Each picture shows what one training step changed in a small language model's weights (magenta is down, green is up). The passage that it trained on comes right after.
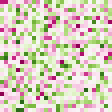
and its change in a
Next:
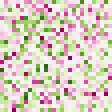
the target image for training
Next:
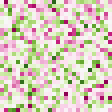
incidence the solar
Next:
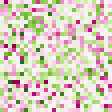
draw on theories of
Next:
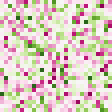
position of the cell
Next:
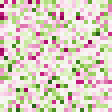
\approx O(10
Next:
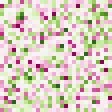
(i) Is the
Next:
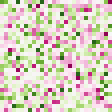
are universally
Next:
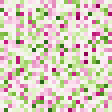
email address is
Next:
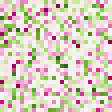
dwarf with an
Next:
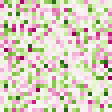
dot was observed as well
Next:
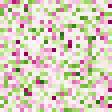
is non-orientable
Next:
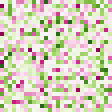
Deriving a
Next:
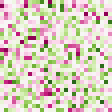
with additive gaussian noise
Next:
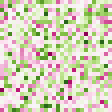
as follows. In
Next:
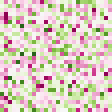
two different affine constraint
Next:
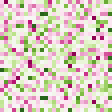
The Wick rotation procedure
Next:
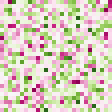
V$ is a
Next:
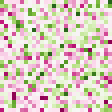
of $f$ and
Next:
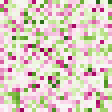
The influence of the exchange
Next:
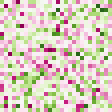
the X-ray
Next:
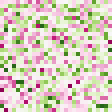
is same as its counter
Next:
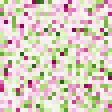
indicates that two separate
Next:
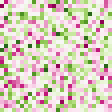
cluster subproblems
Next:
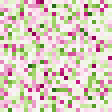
our search box is
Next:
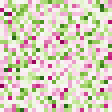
define by the convex
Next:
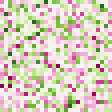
collaborate by
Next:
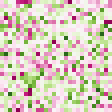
the form of inequality
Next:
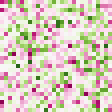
reflected in the sign
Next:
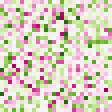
terms may help to reduce
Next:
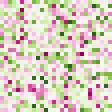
system state just before the
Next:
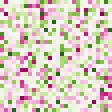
four-momentum transfer to
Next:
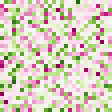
effective mass vary according to
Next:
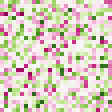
that 1) transition from
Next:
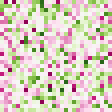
estimated. The process noise
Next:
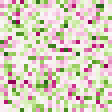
sensitivity down to a few
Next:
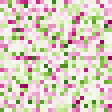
magnitude of the force can
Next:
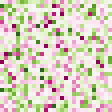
$$ The coordinate vectors $$
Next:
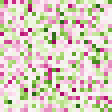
a constant rate,
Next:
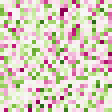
observational images. Other
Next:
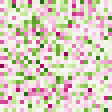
through the local evolution in
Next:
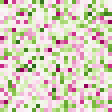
variation at 4.86
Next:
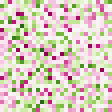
intrinsically capture various
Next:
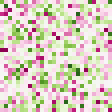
this splitting is preserved
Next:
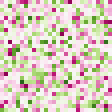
square minors of size
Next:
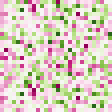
grains depends on the
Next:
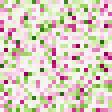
$M$ and let
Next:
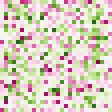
} degrees of freedom as
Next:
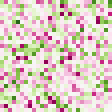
the beginning of each
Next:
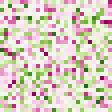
coefficients of differential equations
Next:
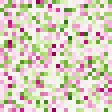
does not have a
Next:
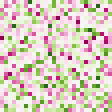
as a posible mechanism
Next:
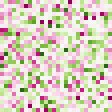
variable has no influence
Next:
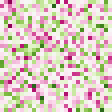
the inner regions of the
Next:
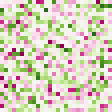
residential contracts
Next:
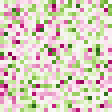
harmonic function on a neighborhood
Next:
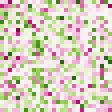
and TCNE sites
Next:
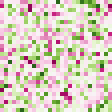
a way that the experimental
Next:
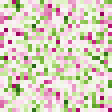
proportional to the diameter.
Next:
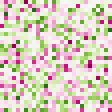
and that the multiplications
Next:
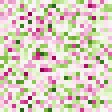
is unique up to
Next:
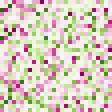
lensing signal. The
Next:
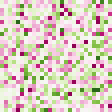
The solution of each of
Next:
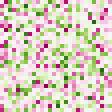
admits a unimodular
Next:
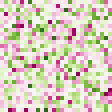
planning for a
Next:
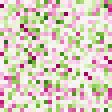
acknowledge that most current
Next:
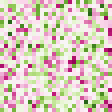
greater impact of block
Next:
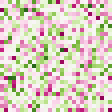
rotationally symmetric, and
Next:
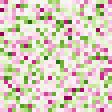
Mining in Neural
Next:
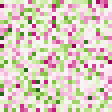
However, this structure
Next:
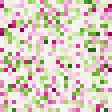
such a way that they
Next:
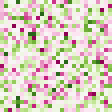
in conjunction with
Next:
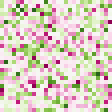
the lack of abundant
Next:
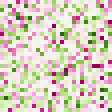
rest of the proof requires
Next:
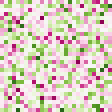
usually drop explicit mention
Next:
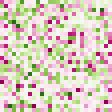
different predictions from different
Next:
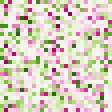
of Korevaar
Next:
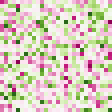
and has the same
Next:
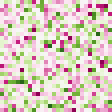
In particular there are
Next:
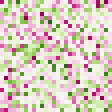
the allocated
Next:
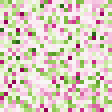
Landau damping
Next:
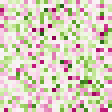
{\bf Lemma.} If
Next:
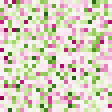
eV, respectively. For
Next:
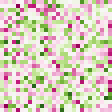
norm and the spectral norm
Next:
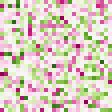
initially at rest). As
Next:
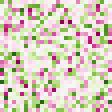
that migration of
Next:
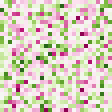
number density enters via
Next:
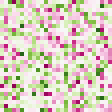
vanishing moments and self
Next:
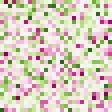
element. This last projection
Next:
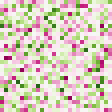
of SOC it is
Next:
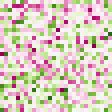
the rotation cannot change the
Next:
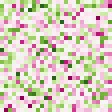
{\bf Example 3}
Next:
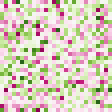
ZCZ sequence
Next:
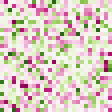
mean the restriction of
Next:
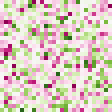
two most connected nodes
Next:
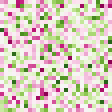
not in significant contradiction with
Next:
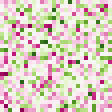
relative shares; -
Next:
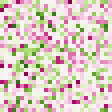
the exponential loss of photons
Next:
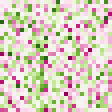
for HESE
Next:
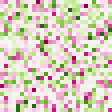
posets is restricted to
